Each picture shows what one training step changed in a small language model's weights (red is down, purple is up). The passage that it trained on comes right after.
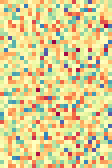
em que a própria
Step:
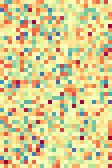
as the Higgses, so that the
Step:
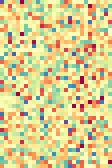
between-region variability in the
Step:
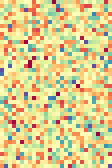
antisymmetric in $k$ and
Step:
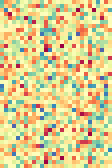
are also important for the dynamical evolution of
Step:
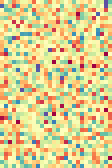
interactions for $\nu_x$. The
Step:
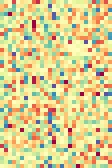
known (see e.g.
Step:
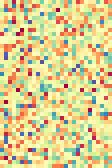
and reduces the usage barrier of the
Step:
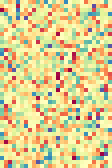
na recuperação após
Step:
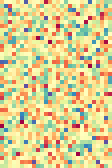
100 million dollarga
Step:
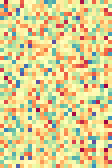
академии наук,
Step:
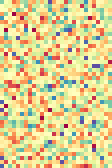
farzand ko'rish
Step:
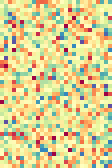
directions. This basis fits
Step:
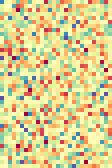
çim bitkisinde
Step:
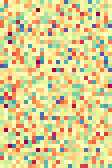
finite alphabet is called {\it
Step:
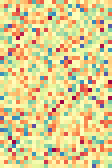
L$ of degree 1 if and only
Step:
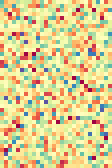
are prevalent. Our observation of
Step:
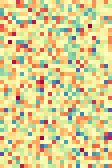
the minimal order of $3$
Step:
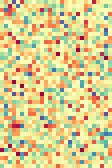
сферы личности,
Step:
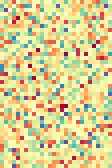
times. As the Hubble scale
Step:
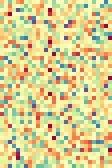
произведения Абу
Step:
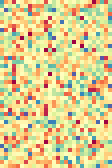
qiz, Shakarxon
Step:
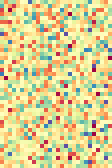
меда без ложки
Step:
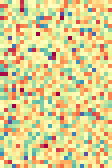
caches and the constraints of
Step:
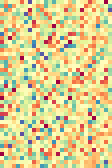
местных экотипов.
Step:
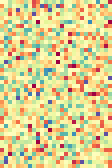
labelled as $\Delta_M$,
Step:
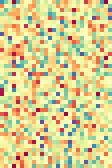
Namun, tidak semua
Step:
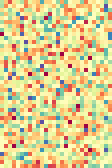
Spotting. Specifically,
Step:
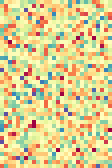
are not entirely dissipated
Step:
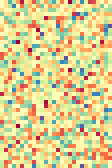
blue edges connecting $i$ to
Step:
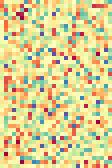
nondegenerate trigonometric solutions of
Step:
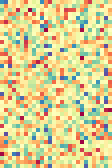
\ce{CH4}. The dashed
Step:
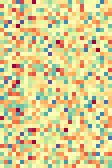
\end{equation} where
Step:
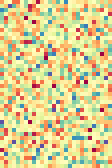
defined by the rules $\{q_c
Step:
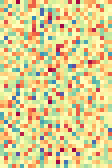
to be implemented either for
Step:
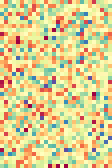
to eigenvalue $\lambda_2$
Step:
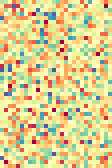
siempre en procura de
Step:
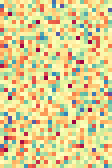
misión del compositor,
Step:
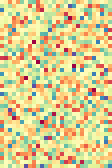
KL divergence between these two probability
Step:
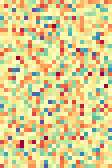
their associated pressures which have to
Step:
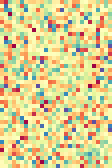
assume that $X_n$ is
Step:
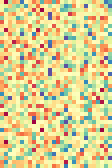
hisleri ve davranışları
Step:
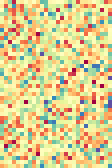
and $\Cal B$ be the full
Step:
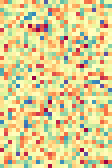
principle, since a restriction of an optimal
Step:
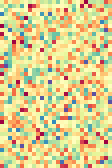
family of lines in $X$. Note
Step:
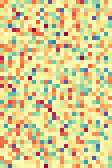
it will have a number of implications
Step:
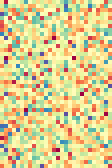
computational cost and easier stepsize
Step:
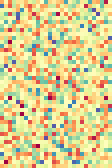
(figura 4). Con todos
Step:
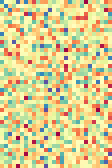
Edward Johnston,
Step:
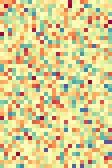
the related work, Section III discusses
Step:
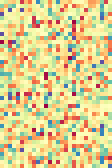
como Hiperdia, sem
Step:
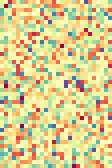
of Definition \ref{def} in
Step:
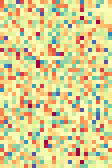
smallest value, 0.06.
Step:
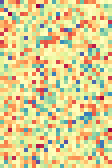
be instantly destroyed
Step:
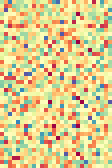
bo‘lib, uning asosiy
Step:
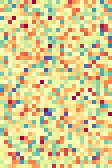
us, when there are no
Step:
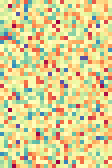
de dados Scielo e
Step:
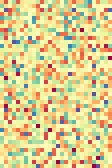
немис тилида
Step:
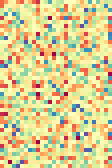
what it would do. What this
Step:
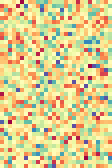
$C'$ is defined on
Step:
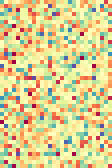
\times e_3$ by an
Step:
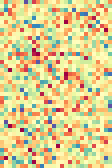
dependent. (In the quenched
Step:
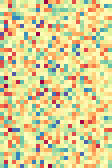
nəşr olunmuş
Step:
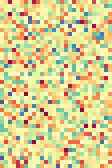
an Sonderklassen* in
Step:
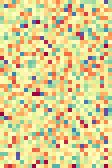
$$V({\lambda})\otimes ^F
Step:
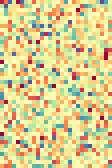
compute the strain energy as follows:
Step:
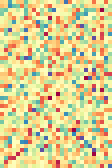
topological phases turns out to increase with
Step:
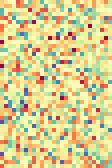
the choice of $L,$ then the
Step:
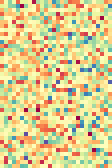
on the $T^2$
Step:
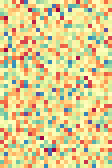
possible and the speed-up is only
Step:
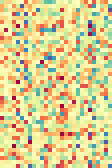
З.В. Кахаров
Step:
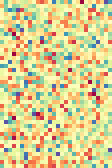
increasing application complexity. Future research
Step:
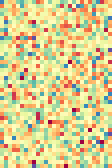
\newline\indent The preprint
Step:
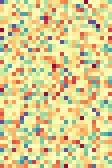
surrounded by the tangential critical
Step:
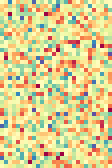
deep symmetry that protects their
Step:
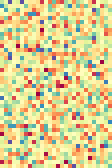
berilgan bo‘lib - u
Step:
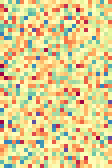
Filtering Settings,
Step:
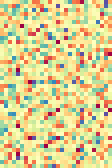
well as case counts are significant
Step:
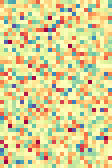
the second step (Figure 2) of
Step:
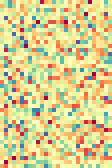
domain decomposition algorithm. An alternative to deterministic
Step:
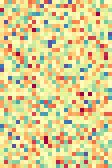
ensemble needed to construct the
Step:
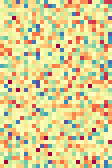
general approach, containing all is needed to
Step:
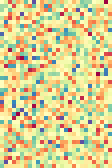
Cronbach Alpha CR
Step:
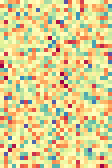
deal with $B_t$.
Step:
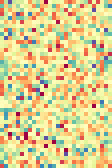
results in pinning effects which lead
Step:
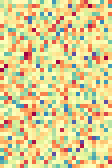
of sources in both the van
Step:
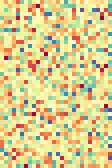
M., Çolpan,
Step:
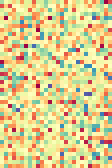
For this, the dimension of the
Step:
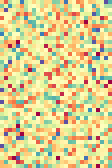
test results are summarized in
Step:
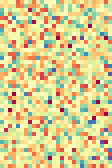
the Milky Way,
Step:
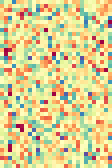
retablo estaría
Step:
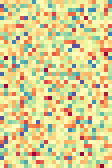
em um espaço de disputa
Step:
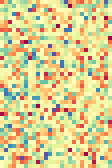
latter set is spanned just by
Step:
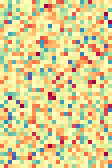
oferecidos a todos os
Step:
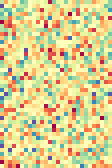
tortib ketadi. Nima
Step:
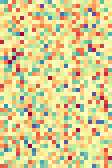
on--off time delay feedback,
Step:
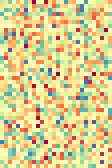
exponent and to allow a comparison to
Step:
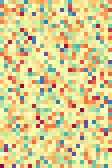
exceeded a given threshold (such
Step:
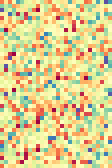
solutions. We next analyze the mass
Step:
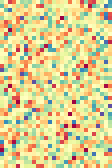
Run~2}", journal
